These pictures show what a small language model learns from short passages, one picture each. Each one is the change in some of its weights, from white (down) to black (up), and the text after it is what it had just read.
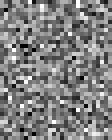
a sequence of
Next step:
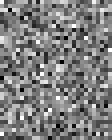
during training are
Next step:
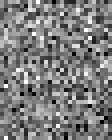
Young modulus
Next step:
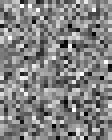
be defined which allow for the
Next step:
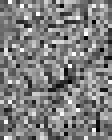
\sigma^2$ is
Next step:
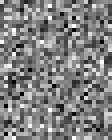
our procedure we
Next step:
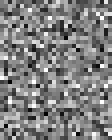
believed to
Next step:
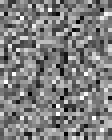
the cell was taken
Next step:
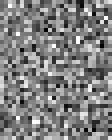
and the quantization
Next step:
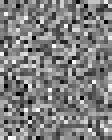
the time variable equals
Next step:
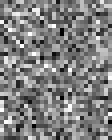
that $L$ need not
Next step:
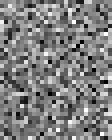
separately with
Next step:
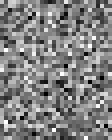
accretion, and for
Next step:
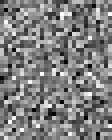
the constraint follows
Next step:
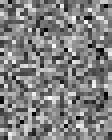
the complete lightcone
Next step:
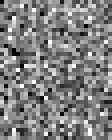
explore optimizing
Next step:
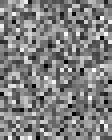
data and transforming it
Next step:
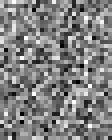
improving productivity
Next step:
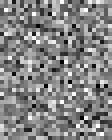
involved in so many
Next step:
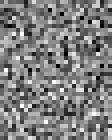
and will be a subject
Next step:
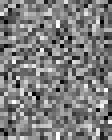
the HELIcal
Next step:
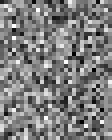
coding and symbol
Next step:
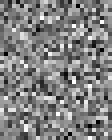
be in the early
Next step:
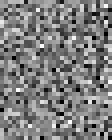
to studying systems where
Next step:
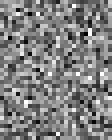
shapes, or even
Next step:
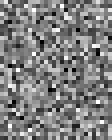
life-time of
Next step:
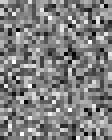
the reliability of the
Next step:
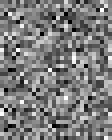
these studies assume
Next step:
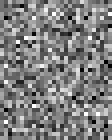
condense all
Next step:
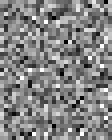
measured with a relative
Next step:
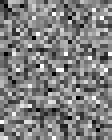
center fiber
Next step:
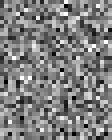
Lorenz a
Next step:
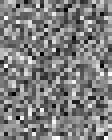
on neutrino
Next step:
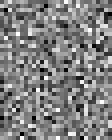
observed, which correlate
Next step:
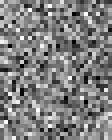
state. Now by
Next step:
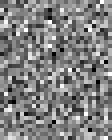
p} \times {\bf
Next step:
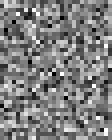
works show that the distribution
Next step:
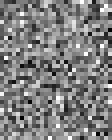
pulses are
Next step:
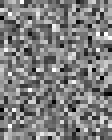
population, they can
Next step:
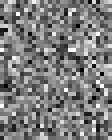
energy tensor \[
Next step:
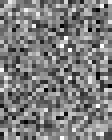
as the adaptive model
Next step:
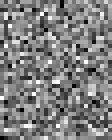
composed of minerals
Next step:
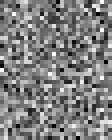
you will not include
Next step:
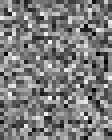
to a healthy
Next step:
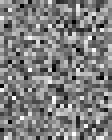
have non-zero correlation
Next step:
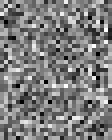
in the Local
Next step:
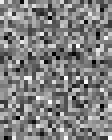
each film was
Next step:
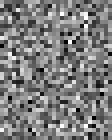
focusing of the
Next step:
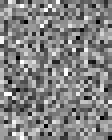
mass states. Here we
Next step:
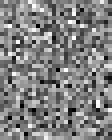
or via nonlinear
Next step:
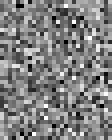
other species in a
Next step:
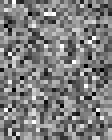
the toy dog,
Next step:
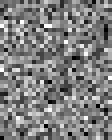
hydro calculations to
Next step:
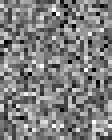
the meniscus
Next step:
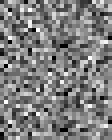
on NCC.
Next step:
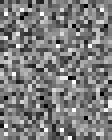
String Theory
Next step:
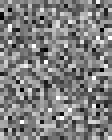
above theorems are
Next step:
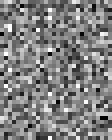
of the short,
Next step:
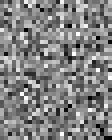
will be easily
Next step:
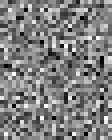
three levels we label
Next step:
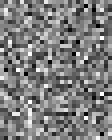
M3D of single
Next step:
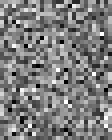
the vacuum.
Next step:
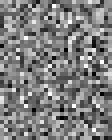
input parameters used in the
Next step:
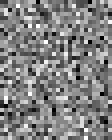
surface BC derived from
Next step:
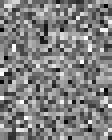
with slope
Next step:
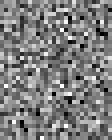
statistical mechanical model
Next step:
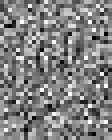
extracted thermal
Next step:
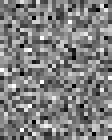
a hyperfine
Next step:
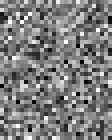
subgames might
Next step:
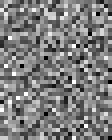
solubility limit,
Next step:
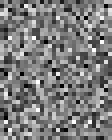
Neural Operator
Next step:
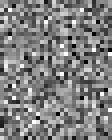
The background colors correspond
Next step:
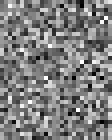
and the index of
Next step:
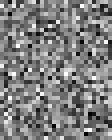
of the number density, so
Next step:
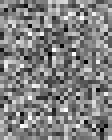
Therefore, FWM
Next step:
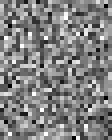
the gluon spin.
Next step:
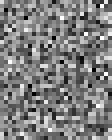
and the Optically
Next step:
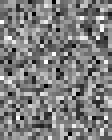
lasers were not
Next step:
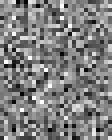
the condition $y \in
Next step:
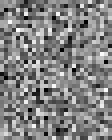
obtained within the EWA
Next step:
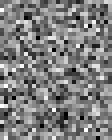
is caused by the
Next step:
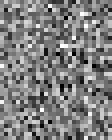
(as it should for
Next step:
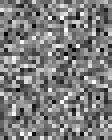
this is due to a small
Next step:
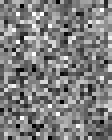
explicit expression for
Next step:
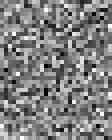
the photon sphere and
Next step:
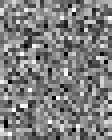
for optimal prediction.
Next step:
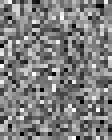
side of the peak
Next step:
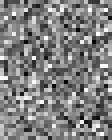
and scaled in radial
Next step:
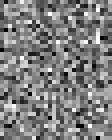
Maeder model,
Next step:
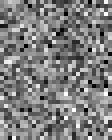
with the high density required
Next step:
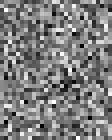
{are the solution of the
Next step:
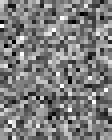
= \int \left[
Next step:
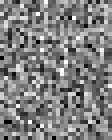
spine does not improve
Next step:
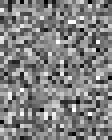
are going to be
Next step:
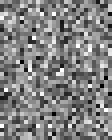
policy preserves
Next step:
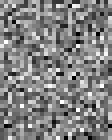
the localization of this
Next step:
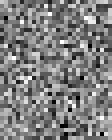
a point on the surface can
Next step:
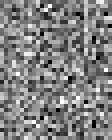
no evidence for
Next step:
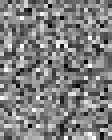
conditions.* In this paper
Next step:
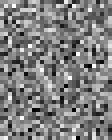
the probability of emission of the
